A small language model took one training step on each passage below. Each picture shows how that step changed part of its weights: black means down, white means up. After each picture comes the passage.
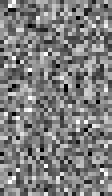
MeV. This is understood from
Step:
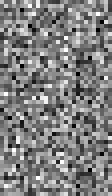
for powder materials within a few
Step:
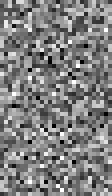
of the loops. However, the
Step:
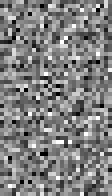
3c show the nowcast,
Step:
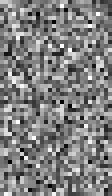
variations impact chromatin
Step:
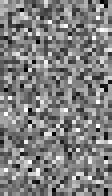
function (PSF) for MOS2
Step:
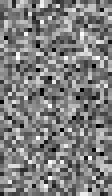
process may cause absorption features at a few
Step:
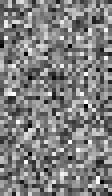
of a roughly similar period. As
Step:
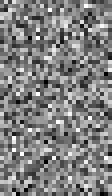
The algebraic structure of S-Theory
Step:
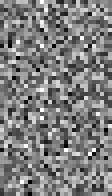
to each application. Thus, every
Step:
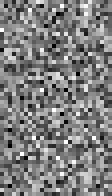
an increase by almost three orders of
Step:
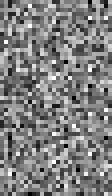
perspective of NOMA.**
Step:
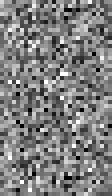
\times N_{y} \times
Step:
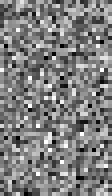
spectrum of the driving fields must be chosen
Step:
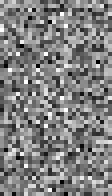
(TFETs) With
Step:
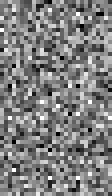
a subset of 2017 data sample.
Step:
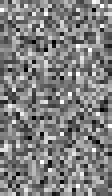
function, statements about the relation between these
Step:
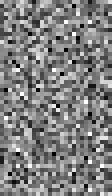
scanning its surface at constant force as
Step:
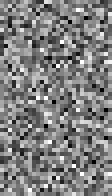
temperature $T=150 \
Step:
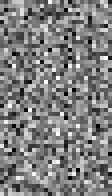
Reson. Ser.A 102
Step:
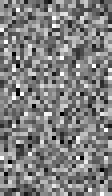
the extended depth of field in simultaneous
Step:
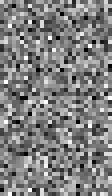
hallucinations. \noindent
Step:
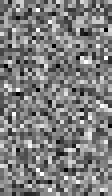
The process used to fabricate
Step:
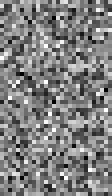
(all other things being equal) an
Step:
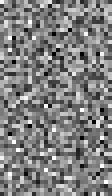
another one-loop diagram which only involves
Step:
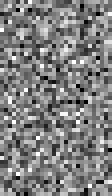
heavy Higgs limit -- cf.
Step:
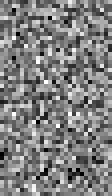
depolarization field, will still be
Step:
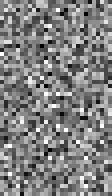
0.8$ can be detected up to
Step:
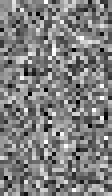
fitting the tight binding parameters to
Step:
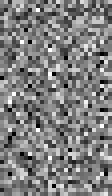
The projection of spin helicity vector
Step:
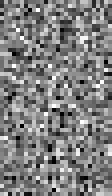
It is interesting to see the role that
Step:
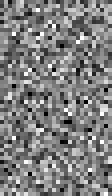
In presence of noise, $\rho_{\rm
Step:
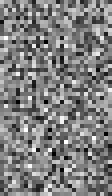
are over-plotted and compared in
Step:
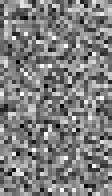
from a geometric constant $\Omega$).
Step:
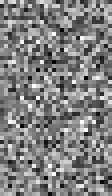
also be solved in terms of
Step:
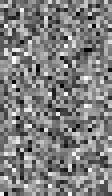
of advancing the analysis and understanding
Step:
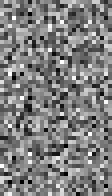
error. Fig. 11 illustrates the
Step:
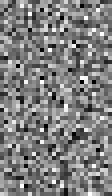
points have $\Ts\sim
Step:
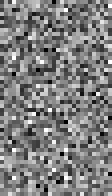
\refe{eqtheta} and into
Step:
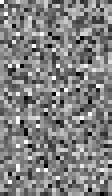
the calculation of single-inclusive
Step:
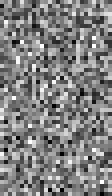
inside the core}. In addition, as
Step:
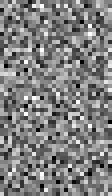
concerns for antibody as well
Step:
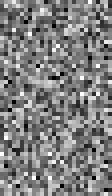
accelerates through rarefaction
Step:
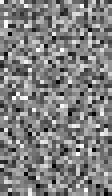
for all $H(t)$ as in
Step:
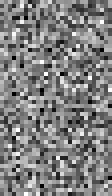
provides a good estimate along most of the
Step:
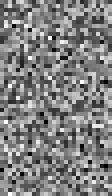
of this investigation is to provide further
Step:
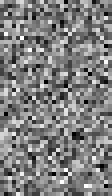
plot the profiles of $\rho$,
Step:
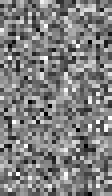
should study UIs with more realistic
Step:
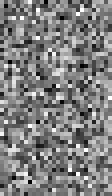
In the present work, we observe a
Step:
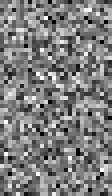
seems to change the amplitude of the
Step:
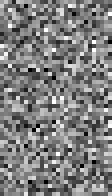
{Tianshu}\ \bibnamefont
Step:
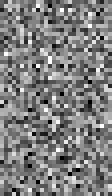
flow are generic in our simulations. The
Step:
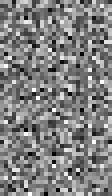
prediction accuracy. \section{Simulation
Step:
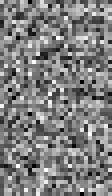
is no valid abstract execution of
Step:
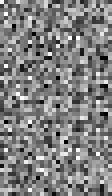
the N/O ratio at a given
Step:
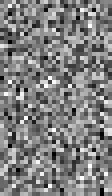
So far only accelerated charged particles were
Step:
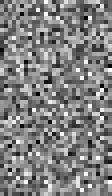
energy losses noticeable in
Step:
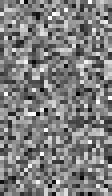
is frustrated, and the
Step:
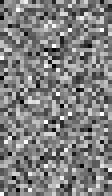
$M_\odot$ stellar models having initial
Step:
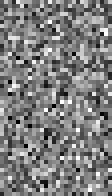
14 TeV LHC energies, for a
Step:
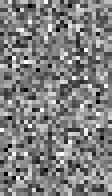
with the constraints from the direct searches
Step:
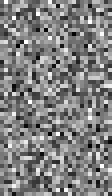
timescales are much shorter than
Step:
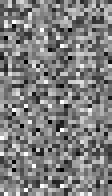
of equations we have to impose boundary conditions
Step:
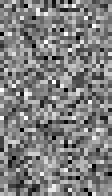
Department of Physics, Rikkyo
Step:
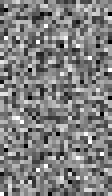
*Conv-Q* and
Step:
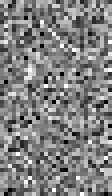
extension of this formula holds for vector
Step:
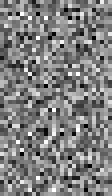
W}^{out}$, we solve the linear
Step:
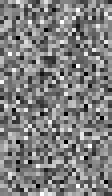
smaller statistical uncertainty on $\gamma$, though the
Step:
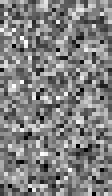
or a "scaling parameter" as one
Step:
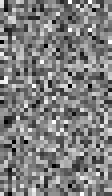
membrane from the freestanding
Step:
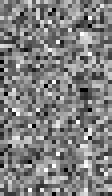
Universe would provoke relevant
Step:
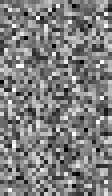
interactions with muons and muon
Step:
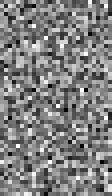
counted in INSPIRE
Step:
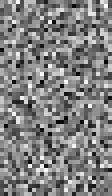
Network (DQNN). This
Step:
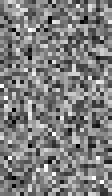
the terraces, and low index
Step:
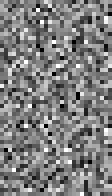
one neighbor $b$ to every
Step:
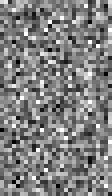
et al.; Optical:
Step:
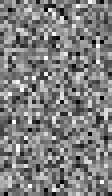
from evolution-dominated
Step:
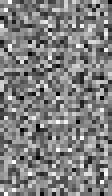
7\% payoff advantage.
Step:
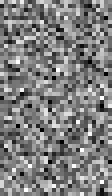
also feasible that the observed structures in
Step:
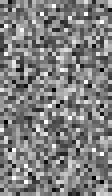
optical source to include more high spatial frequencies
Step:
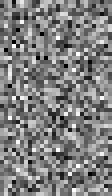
across accounts with inconsistent
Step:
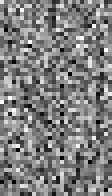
unexpectedly low quadrupole
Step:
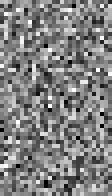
individual emission line templates, allowing
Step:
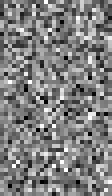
with reflection symmetries, however, the
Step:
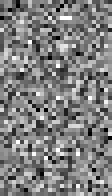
unit power was insufficient to fully
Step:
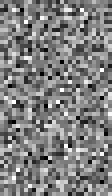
\emph{To appear in the
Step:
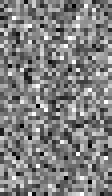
which we must address next. In our
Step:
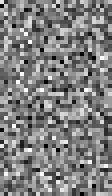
this technique can be used for determining
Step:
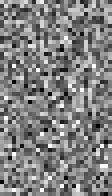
that a sequence of $K$
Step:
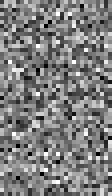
We find high OBe star fractions
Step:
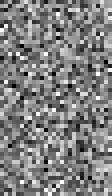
(MZVs), defined as:
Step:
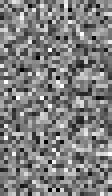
or 'Universe from
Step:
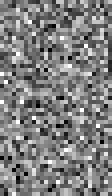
k} \langle f^\dagger_{\bf
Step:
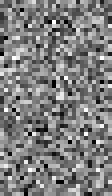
field dynamics of nucleon transport should result in
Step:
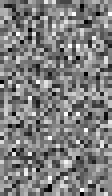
unit magnification, this coded and
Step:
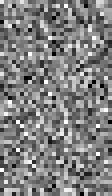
an exception, minP did
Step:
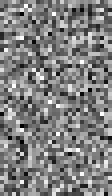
central particle (separated by
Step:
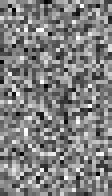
on a trimaran was used to
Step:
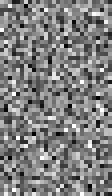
each micro-batch act_ctx
